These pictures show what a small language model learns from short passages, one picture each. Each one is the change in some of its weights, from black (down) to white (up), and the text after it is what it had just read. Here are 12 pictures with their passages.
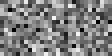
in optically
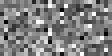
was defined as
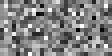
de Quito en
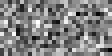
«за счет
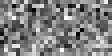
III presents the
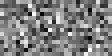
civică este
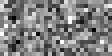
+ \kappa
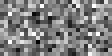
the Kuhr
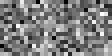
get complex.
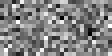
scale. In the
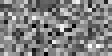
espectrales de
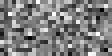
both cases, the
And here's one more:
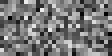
pop culture
